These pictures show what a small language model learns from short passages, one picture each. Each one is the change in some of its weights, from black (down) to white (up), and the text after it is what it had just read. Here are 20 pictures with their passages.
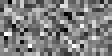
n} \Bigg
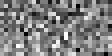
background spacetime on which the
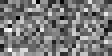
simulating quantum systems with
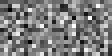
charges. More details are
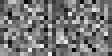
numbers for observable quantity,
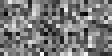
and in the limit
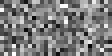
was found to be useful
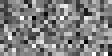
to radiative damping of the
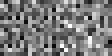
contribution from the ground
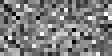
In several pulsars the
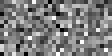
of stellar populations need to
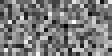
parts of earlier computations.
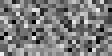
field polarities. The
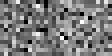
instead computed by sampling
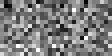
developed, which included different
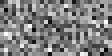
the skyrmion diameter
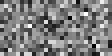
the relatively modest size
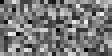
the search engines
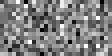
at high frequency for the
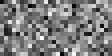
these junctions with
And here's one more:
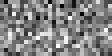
information flow (A
